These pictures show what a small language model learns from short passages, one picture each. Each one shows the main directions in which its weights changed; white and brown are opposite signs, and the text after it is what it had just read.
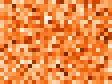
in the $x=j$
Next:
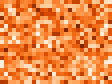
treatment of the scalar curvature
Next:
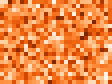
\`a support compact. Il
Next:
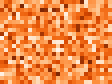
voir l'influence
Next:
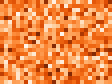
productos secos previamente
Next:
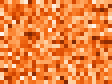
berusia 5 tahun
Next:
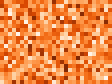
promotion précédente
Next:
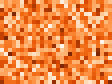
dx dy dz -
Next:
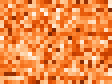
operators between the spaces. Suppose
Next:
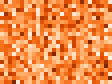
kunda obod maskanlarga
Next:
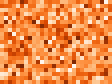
\sdp \text{
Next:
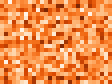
and creative development. Moreover,
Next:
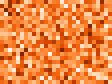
maar dat het
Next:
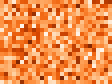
asarlar. – B.
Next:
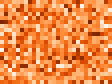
os direitos e garantias
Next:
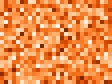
geradores deve considerar
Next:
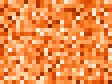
11. \proclaim{Lemma
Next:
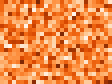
the case of multiple measurements,
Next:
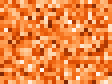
Ricci flow can be reduced
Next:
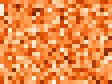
universiteti 3. Toshkent
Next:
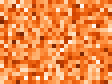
se puede inferir que la
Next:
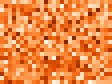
$\Phi$ at $\bar
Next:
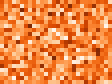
theorem: A Brownian motion on
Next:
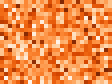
exact sequence in \v Cech
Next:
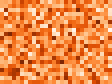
preimage resistance,
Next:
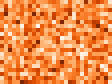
основе комплексного
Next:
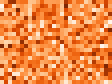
aşan, kendinden
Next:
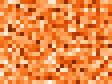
si bien en nuestro
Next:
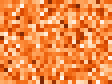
dari proses belajar
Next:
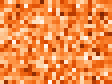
marziale della
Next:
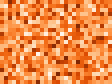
a Napoleón,
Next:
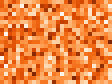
for soil maps. –
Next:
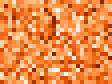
$\Sigma$.\\ We denote with
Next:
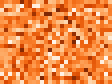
objectives. The first one
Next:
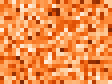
Каковы же современные
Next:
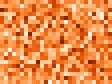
shakllangan va ijro
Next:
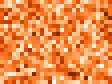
славился еще
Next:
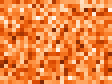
tem como objetivo a compra dos
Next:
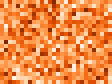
identity: \begin{eqnarray}
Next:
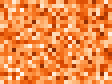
plataforma Lattes
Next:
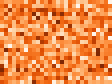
uma atitude negativa para
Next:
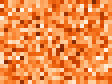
the classical evolutionary frame for
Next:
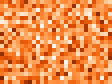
da lógica existente em
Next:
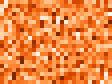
ich sage mal so, das
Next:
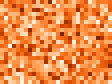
Reinaldo Miranda de
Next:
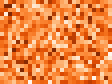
as a change agent in
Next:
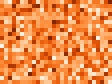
in a dark ambient
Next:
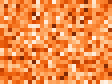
parte superior da moto
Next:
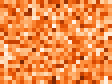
systems, whose positivity cannot be
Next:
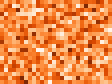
Ajar BIPA.
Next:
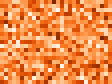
genannte Innenraum
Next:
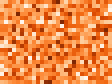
it into the lower triangular
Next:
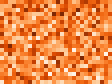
O'zbekiston Milliy
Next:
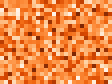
The Relationship Between
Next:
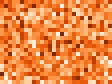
comunidades. Para esses
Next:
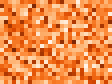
M_{CC}$. \subsection
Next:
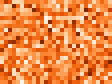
in terms of an additional parameter
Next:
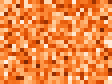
with a study period of hours
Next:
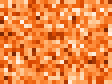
o‘g‘il bolalarni
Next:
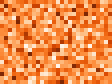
we train these DNNs
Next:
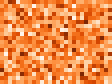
uniform grid, since it allows to
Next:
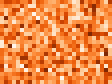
возвеличивают тех
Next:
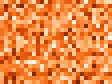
coded as natural numbers
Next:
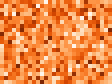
Russian), {\it Russian
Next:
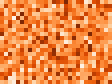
not nilpotent.
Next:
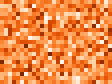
in local rings. II.
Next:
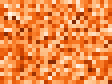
twisted derived Hall algebra of
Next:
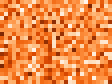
2013. *Pengembangan
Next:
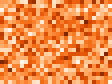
estudo, houve
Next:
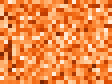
to'xtalish mumkin.
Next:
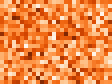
Різдвом. 20
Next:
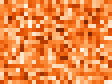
institucional, maio de
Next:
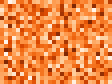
to'liq namoyon
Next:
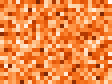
the transformed IVP with
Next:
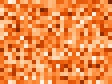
to those with the Dirichlet boundary
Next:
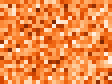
organization of the restoration
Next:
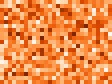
см значение данного
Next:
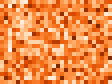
u \cdot v$ for all
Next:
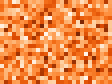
Dirichlet's theorem, in the strong
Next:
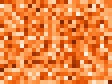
MUCH PART OF
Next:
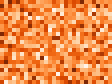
een afgeleide
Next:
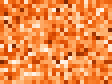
развитию систем организма в
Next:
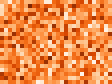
yangi kesilgan gullarni
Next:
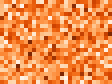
as the sum of the local intersection
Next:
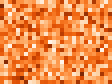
the TOS method. **Lemma
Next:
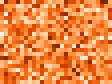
pedagogik mahoratlarini
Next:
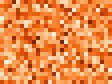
that the tree $inv^{\circ
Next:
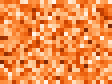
can assume after inverting some more
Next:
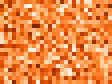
according to Section 2. In our
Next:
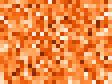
g(B) \cap
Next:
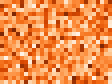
RMAB, in which the
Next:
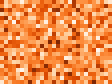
\eqn According to
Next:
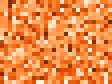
a $\mu$-symmetric
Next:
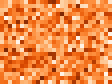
confiáveis. O
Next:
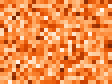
A minha fala era:
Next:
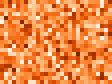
o‘ziga xos
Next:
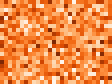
de formação em boas
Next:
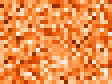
J. IGPL
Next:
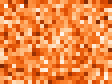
Competitividade das
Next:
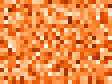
xom ashyoga
